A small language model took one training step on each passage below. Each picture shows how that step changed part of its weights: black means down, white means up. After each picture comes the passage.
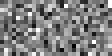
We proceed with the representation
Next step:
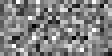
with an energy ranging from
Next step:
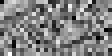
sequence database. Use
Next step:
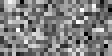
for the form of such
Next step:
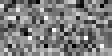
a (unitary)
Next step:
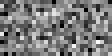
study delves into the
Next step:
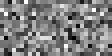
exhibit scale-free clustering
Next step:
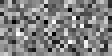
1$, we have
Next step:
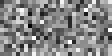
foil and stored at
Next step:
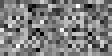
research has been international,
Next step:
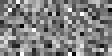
leading to these results has
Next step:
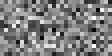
the color neutral cluster
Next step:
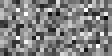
use of the Programmed
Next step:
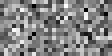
we be, that is
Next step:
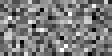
is more readily performed
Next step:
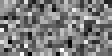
the study area. A
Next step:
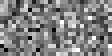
theory and its associated quantum
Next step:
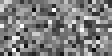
the actual parameters like initial
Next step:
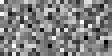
in the previous study
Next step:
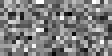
attempt to find an
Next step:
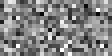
for educational research. All
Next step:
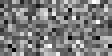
to 4D breaks
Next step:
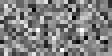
of the image with previous
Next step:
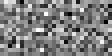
to have been constant for
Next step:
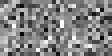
absorption in the sample.
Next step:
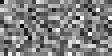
films, the preparation of
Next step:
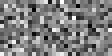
of granules and
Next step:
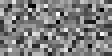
deadlock by
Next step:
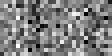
publication of the scientific
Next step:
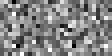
starburst galaxies,
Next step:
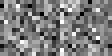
J. Opt.
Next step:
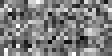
confidence interval. Data used
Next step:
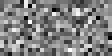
an elegant way
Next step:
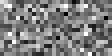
been presented in this
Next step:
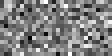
problem regardless of the
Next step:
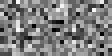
functions defined up to a
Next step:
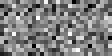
chain risks and maintaining
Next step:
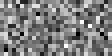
in space about a given
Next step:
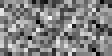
an extra first order correction
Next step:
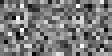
Ministry of Education,
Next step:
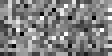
using the upper limits from
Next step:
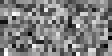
Carlo method. It
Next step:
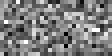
traditional approach to a
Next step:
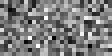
the Indonesian
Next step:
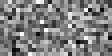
to the patient's
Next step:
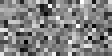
solutions on the European
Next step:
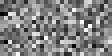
in the middle and
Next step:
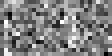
ensuring varied errors.
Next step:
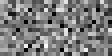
novel methods have been suggested
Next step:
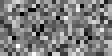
subsequent displacements of
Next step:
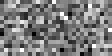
through mathematical weight
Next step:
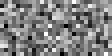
There is no statistically significant
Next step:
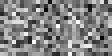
and the outcome of
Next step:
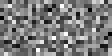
of this conference are
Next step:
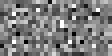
and governance. Furthermore,
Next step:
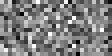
[6], offers its
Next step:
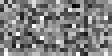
in classroom. This study
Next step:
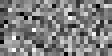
system that has not yet
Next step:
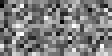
\vdots &
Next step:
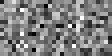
conditions, these substances
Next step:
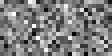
lead in social media
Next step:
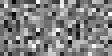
velocity vectors can be found
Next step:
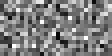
to negative mental health
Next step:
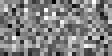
line with the economic
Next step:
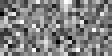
for NEL and
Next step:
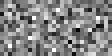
parameters ($a$,
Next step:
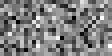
Agreement No.
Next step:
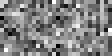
\title{The formation
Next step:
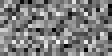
Cities have been long
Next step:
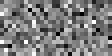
magnetic field perpendicular
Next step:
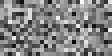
analysis on the prevalence and
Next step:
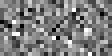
present in the source code
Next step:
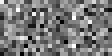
legal disputes may
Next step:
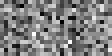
Data Analyst The
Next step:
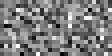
explore the consequences of the
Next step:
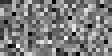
leading cause of lung
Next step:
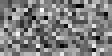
Figure 2: My
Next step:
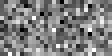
which (3) makes
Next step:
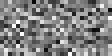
the dual lattice,
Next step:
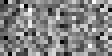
< \gamma <
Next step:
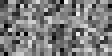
\partial \tilde
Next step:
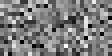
act should not be
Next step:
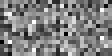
alkane molecule
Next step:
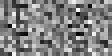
Figure 1 Figure2 Figure
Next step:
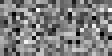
will use the elementary
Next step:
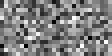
variety of causes including
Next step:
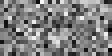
global list with overhead
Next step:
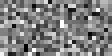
and compact devices.
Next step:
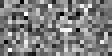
basis for all latency
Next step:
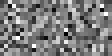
and borrowers
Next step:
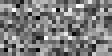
Salary •
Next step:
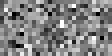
conception and design.
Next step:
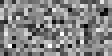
lowest dimension operators of charges
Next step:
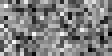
show individual contributions of
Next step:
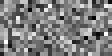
physical quantity in the potential
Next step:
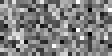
consideration of students' learning
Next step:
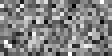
III, the mathematical
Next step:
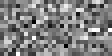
is to draw attention to
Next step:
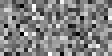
The phase dependence of the
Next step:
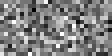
only reached 20% of
